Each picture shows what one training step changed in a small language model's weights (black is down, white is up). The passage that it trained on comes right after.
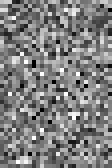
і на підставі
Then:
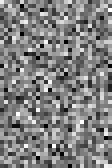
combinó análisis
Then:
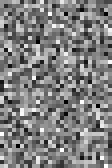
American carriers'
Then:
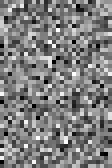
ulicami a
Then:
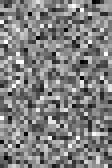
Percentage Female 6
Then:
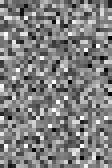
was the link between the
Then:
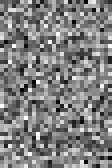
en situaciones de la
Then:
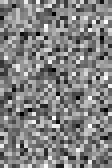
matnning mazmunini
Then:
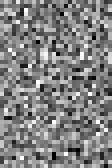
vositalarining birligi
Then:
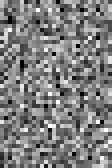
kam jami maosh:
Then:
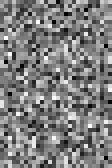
added. Total
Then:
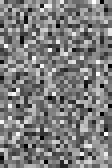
have been in search for
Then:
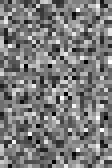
барча банклар
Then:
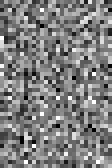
що такі
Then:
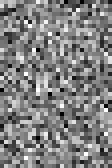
Shundan so'ng,
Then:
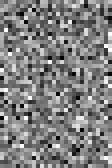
the majority of whom
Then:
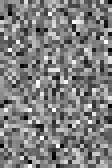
viruslarining onadan
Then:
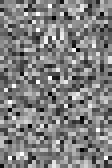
in their dangerous
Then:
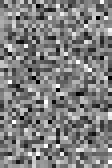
The article is devoted
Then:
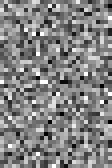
procedimentos estéticos
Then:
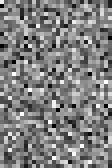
of causing road
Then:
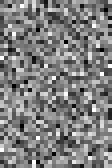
far northeastern
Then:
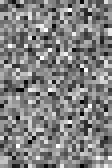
efforts to enhance
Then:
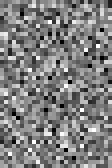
to this is the language
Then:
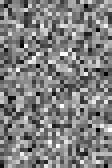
applied to preserve the
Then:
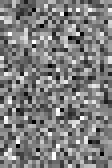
between the compared average
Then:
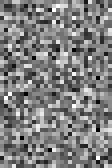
7. New innovations in
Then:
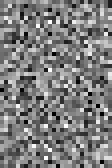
and feed rate $f =
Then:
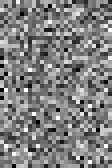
majority of this
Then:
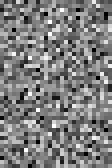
nuclides during
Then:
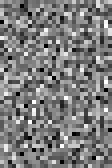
owned by the
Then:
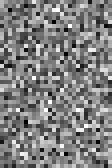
J plug) or combined
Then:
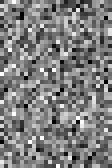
Type Tissue
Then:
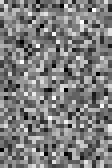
service delivery.
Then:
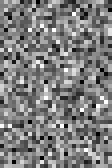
Kusgaon (BK),
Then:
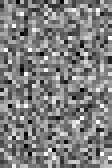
study of 1709 resected
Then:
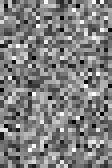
terminological knowledge, but
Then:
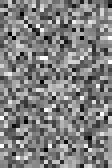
as feature maps
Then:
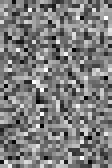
set in order, shine,
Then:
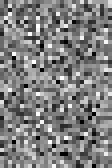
Sigala, et al.,
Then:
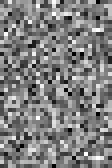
packet loss,
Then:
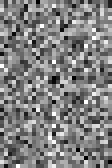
mechanism can be
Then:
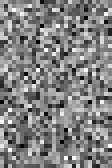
muchos casos,
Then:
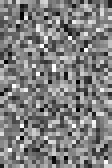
changes. AI
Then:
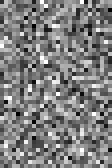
reactors PRs
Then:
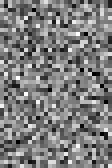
were invented. Then about
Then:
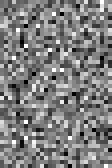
antibodies, while
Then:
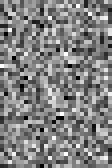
bu davrda boshqalarning
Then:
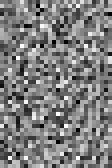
border security,
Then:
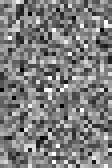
to embed the knowledge
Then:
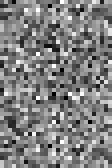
with vanillin.
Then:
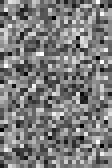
- - Hong Kong
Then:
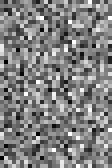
días. Quien
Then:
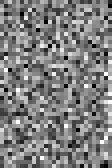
stones who underwent
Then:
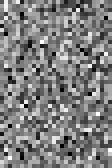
Transportology - the
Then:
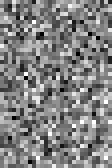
on Falster. These
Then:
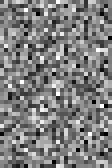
authorities need to equip
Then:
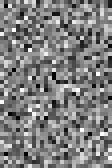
questions, while
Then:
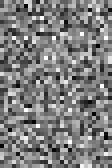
be pretentious.
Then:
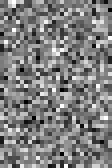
'ground scrape'
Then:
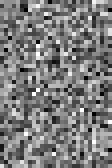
Life Cycle
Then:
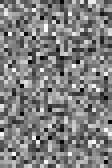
experimental models, As well
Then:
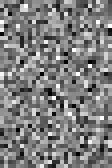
of location (urban
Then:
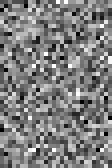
o'simlik shirasidan
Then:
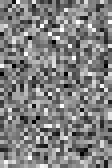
seorang tokoh.
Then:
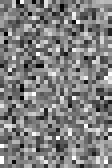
du système de
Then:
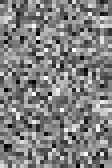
mucha eficacia en el
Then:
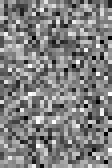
may be one in us, so that
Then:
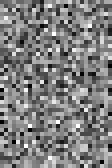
prevalence of major
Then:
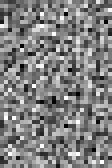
faoliyatining o‘tib
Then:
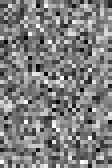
em saúde.
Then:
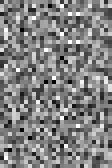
Dr. Albino
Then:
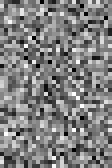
sometimes painted with
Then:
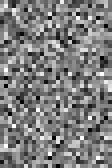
Hepatitis C infection in
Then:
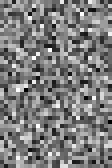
with abortion history were
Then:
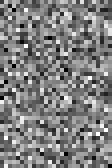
collapses to
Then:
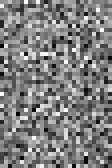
darajadagi tartibning
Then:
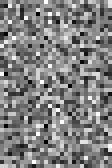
et al. Associated factors
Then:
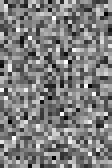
living ability in
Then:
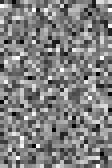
it is an Eastern
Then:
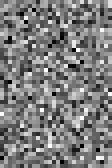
the result of a study done in
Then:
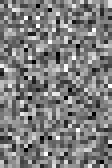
éditeur Fathi
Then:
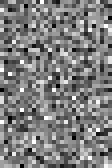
чи навчала
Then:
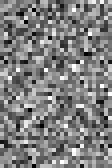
the grant, and selection
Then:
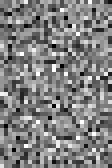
tests. Fig.
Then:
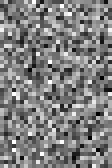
crítica da organização do
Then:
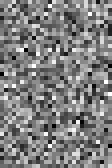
from Turaif City,
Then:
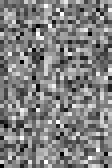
untuk memperoleh
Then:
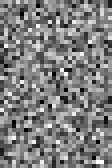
frequency response
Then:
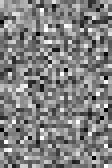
soliqlar o'z
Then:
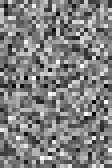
всех его
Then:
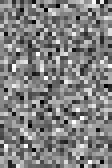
activity of the Turkish
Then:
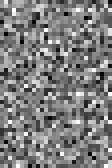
qilmishlari boyicha
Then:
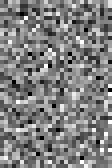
collected the data and was
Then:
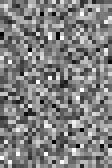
in men, and twice as
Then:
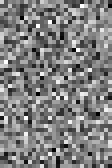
in the domain of
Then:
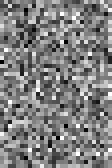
of a closed-box
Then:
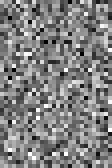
ocorreu o fomento
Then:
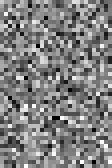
by Foote. They
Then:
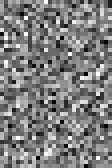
results are the mean of the
